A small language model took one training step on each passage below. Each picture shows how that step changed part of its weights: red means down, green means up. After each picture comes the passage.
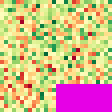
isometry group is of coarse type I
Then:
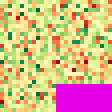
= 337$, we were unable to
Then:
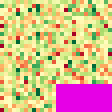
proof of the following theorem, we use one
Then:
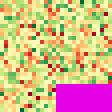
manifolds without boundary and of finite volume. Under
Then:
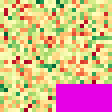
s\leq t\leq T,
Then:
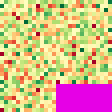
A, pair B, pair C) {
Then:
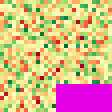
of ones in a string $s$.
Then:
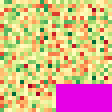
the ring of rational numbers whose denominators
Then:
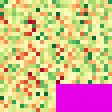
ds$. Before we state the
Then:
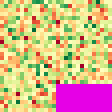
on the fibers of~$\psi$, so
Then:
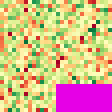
terms of partitions of the set $[n]$.
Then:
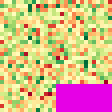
that $b_{h}$ and
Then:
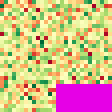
$W = U \cup xU$
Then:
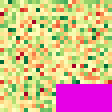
configuration obtained from $\eta$ by
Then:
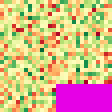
Unfortunately their location and stability
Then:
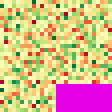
techniques, the previous equalities show that
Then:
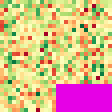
$\operatorname{Diff}(M)$ and
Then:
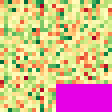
be the configuration space over $S$ of
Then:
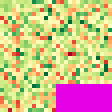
3 Three patterns comparison** |
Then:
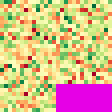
try to decrease the ``size'' of
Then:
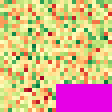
)=\Omega $ is a BFID
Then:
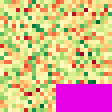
higher near the left end (smaller
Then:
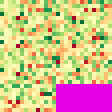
{\tt DSabr\_I}
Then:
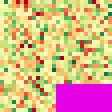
= \bigl({\mathcal L}_{\pr
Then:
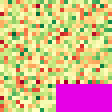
non-negative integer $K$ such that
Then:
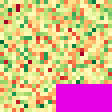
derivatives of Yang action). The proof was
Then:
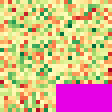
functions: \textbf{a.}
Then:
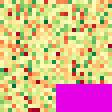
special cases of it. One special case is
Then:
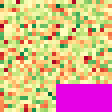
it implies the non-singularity of equation
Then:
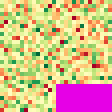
construction of system (5)). So each
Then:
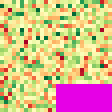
two steps. First, we derive an explicit
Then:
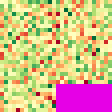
\begin{proof}{} We start out with
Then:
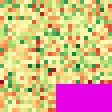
the best of our knowledge, general results for
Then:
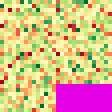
In last line, we use the
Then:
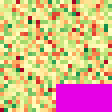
\end{corollary} \proof This follows
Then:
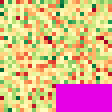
umbra. Clearly, the
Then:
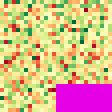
rectangular Shishkin mesh (see
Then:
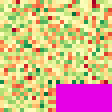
the data. \end{abstract}
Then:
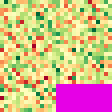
adjacency matrices $\bb{A}$
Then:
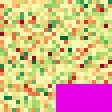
which ``reasonably'' commutes
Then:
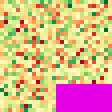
of $N$ on $\H$ such
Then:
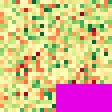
communication matrix returned by $P$. A
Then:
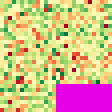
If $W$ is of simply laced
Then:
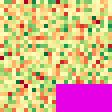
describe in this section a powerful and natural
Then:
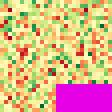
less general with respect to the one there
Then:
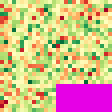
first choose the monitor function
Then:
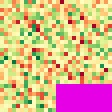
randomness contain unspecified constants, which
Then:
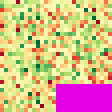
it exists, remove it together with the
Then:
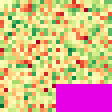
r}{\partial v\over\partial
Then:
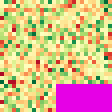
the first to correctly select the simple
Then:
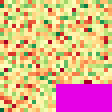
of more complicated models. The system
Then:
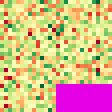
a Morse datum $M'$ containing
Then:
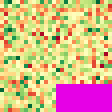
a pseudo-metric on $\Gamma$ as
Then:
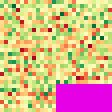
will often meet a class of matrices
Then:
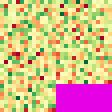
The following is well-known, see
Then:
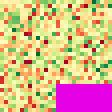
\times \int_0^t
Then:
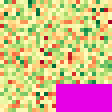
section we have covered the theoretical
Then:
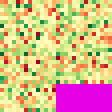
typical edge-capacity. In
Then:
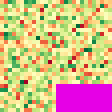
from $p_1$ and
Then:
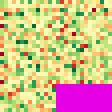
we use the following observation to identify them.
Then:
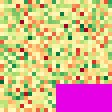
behavior of topological spaces satisfying separation axioms
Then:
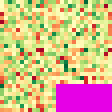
$\mu_i$ are immediately derived;
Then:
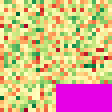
local Cauchy problem in $H^s$:
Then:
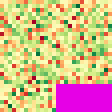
position each of their runners has at
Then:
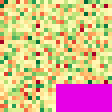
$a$, hence $M \subseteq
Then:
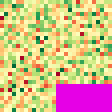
will denote the corresponding connected component of
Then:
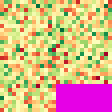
like in the context of \Cat,
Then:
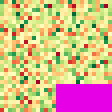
proof of Theorem 2.1 .
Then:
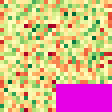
statement that the two bottom rows in the
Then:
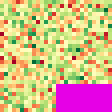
1 \end{pmatrix}.$$ Note that
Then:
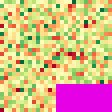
By (I), it suffices to prove this
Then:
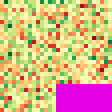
\phi$ for a suitable homomorphism
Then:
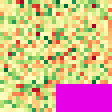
sub-manifold $\{ |W| < 1
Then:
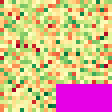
\cite{10CS1} and
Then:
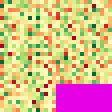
structure and is very well studied from the theoretical
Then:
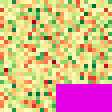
v_2$, then we have a matrix
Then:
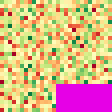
The only if part had been proved earlier by
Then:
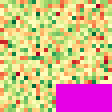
set $B_j\equiv B$,
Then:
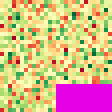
space satisfying: \medskip \item
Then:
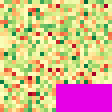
$G$ be an arbitrary graph,
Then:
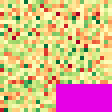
is normally presented.} \par
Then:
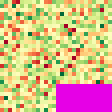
important feature of quasi-Newton methods is
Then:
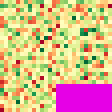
about the autonomous equation, the relation
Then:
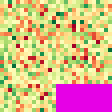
called {\it vertex splittable} if it
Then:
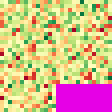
Theorem \ref{thm1} uses an
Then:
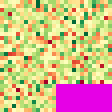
radical generalization available? The following definitions
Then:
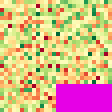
$\shT=\shF$, we usually
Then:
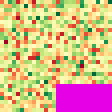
Stationary states are described by
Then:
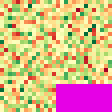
(unless both $r$ and
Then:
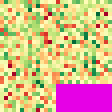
As a result, typical risk bounds
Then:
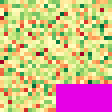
could say that the CARA threshold has
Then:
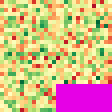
to the left of the infinite spine and
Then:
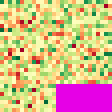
$I$-cofinite for all finitely generated
